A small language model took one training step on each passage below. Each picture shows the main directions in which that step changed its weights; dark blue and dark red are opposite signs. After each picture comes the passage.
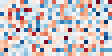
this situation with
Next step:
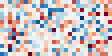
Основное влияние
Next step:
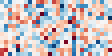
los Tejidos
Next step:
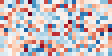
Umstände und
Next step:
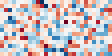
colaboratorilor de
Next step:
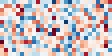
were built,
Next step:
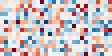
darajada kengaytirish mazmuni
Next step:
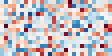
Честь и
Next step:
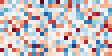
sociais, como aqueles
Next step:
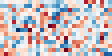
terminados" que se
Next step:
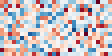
United States
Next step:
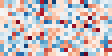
щодо покращення
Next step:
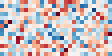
de sus es-
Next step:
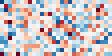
connexion =
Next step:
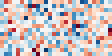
/ Nancy
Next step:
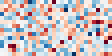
e crônica
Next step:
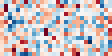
través del canal central
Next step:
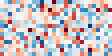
mettre à jour
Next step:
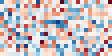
(=) Sciences
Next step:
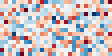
der Lehrerin über
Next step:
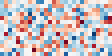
cliente no es
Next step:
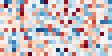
a reflection about
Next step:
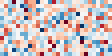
на внешние
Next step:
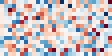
para remontar diferentes
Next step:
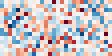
amalga oshiriladi:
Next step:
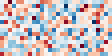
no intuito de
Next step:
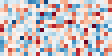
control terhadap penegakan
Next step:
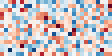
de la existencia de
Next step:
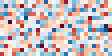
этих условий
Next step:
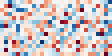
E vitamini
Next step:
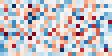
în valoare
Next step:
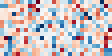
середовищі в
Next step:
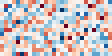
предметом исследования
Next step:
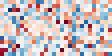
Department of Special
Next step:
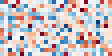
der professionellen
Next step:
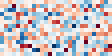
astfel de
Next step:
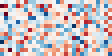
económicamente a
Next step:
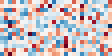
bo‘lib, ularning
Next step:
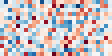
виходу на
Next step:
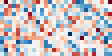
is growing
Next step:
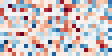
cotovelo e
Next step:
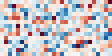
ritmo de una
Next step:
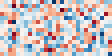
radriere diese
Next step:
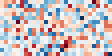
4. O'zbekiston
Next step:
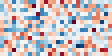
2. Peraturan
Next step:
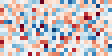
de se focaliser
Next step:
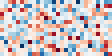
de los dispositivos
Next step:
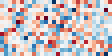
et chacun de
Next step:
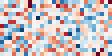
y otras sustancias
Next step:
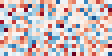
novidade e, se
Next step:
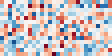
droit du
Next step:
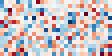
да их подсети
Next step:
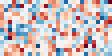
evaluare, care
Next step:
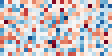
oladigan sifatga ega
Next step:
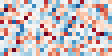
лише засобом
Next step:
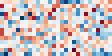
bugungi kunda raqamli va
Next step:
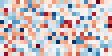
didapatkan dari
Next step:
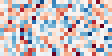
transferido através da
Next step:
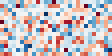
decisiones hacia
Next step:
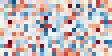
е обект на
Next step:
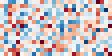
установке» в
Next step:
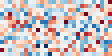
apresentaram valores de
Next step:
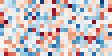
yang dibangun
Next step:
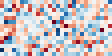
bilan bog‘liq
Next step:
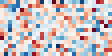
Masyarakat : Masyarakat
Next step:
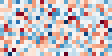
ruhi ekan.
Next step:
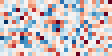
établirons le
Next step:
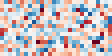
naturaleza un
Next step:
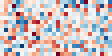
что иное как
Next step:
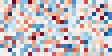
reavaliados na
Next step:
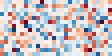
que identifican áreas
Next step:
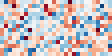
уни самарали
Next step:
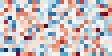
pedagogika oldida shaxsning
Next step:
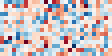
50% responden al
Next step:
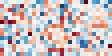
of elementary school
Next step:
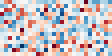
tadqiqotning maqsadi
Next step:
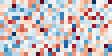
Committee of
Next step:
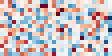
del sector turístico en
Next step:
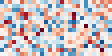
optimallashtirishning ayrim
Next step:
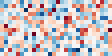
e, em conjunto,
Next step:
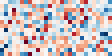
хвороб цих
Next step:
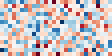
a promoção de
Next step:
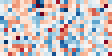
ekanligi kabilar
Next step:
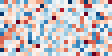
fueron significativos y
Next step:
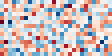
nos processos gerenciais
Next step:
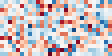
of Apicultural
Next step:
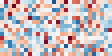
ser um fator
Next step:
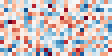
поштовх у
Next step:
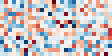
datos Datos
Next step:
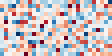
naqshlari bilan
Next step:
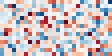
II ни, ун
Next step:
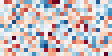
pertimbangan atau
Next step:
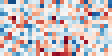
descrito, en
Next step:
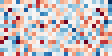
oxiriga yetib
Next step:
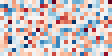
Nodo Concepto
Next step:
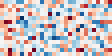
para produtor. O
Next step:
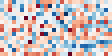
Alur Proses
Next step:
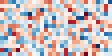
mahalliy turi sifatida
